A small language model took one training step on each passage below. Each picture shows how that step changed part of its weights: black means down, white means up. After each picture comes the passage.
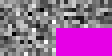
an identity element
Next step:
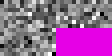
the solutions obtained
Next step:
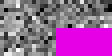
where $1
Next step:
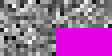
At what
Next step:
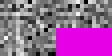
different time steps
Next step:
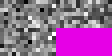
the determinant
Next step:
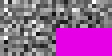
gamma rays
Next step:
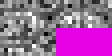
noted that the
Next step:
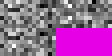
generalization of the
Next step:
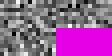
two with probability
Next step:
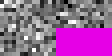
For even dimensions
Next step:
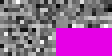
for all $P
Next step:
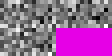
(left) and
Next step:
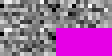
\quad \Lambda
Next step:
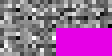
signal, the
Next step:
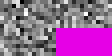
e$, we see
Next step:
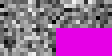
imaged as
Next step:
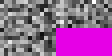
proof is the
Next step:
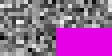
set of all
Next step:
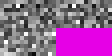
by scaling
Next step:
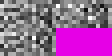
error term was
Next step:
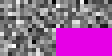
small set of
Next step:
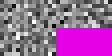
we shall even
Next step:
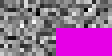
regularity and
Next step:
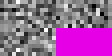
all times.
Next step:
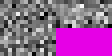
source may
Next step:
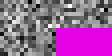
vectors from
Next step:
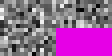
said to
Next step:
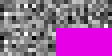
splitting such
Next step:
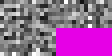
consistent with
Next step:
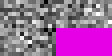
subject, see
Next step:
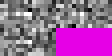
the height function
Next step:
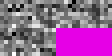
directly with these
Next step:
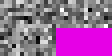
show a positive sign
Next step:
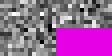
number of the second
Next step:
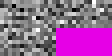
alles wie
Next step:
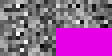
by stress
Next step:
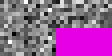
are simply
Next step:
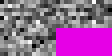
generates the
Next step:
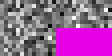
we use the following
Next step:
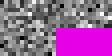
the spectrum
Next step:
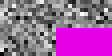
panel shows
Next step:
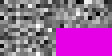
changes the
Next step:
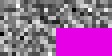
which minimizes
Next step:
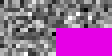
the functionality for
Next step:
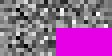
in a vector form
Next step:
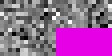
corrections to
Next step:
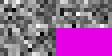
Therefore the
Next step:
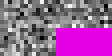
$n$ where
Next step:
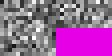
the variance in
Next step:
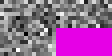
is constant.
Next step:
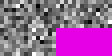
between the transition
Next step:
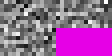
v$ can be
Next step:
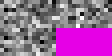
To this end,
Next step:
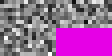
as a right
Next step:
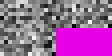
dynamics The main
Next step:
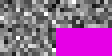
for Basic
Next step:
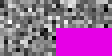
1pc Let
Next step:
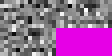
used for such a
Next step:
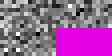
follows from 2.
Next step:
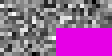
algebra of complex
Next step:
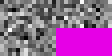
our solution is to
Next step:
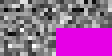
conditions of the theorem
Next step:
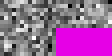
range, while
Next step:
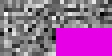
indice $i
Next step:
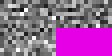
masses. To
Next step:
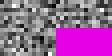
transformation do not
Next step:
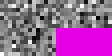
frequency of
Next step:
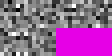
density: $(n
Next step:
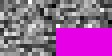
expand our
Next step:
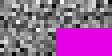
densities is
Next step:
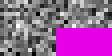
fixed positive integer
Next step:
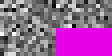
As shown in Figure
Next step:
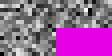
addition of a constant
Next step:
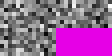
and directions
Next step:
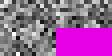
is shown in
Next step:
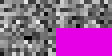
is defined by
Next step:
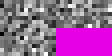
performance depends
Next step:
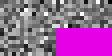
buses and
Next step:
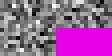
unit of
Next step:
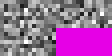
K, the
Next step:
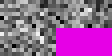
generator matrix
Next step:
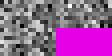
is the cost
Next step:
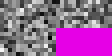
the assertion
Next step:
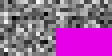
is still
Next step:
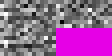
speed is
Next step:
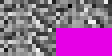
we can set
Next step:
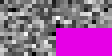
our algebraic
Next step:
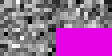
present the general
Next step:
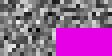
faces of
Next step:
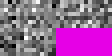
loss rate
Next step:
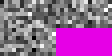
the existence of
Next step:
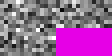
and algorithm
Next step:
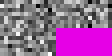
point on a
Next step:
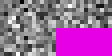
part located
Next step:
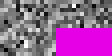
by vapor
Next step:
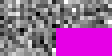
small enough the
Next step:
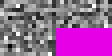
on a dense
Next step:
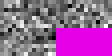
that $J$
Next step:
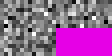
dilution factor
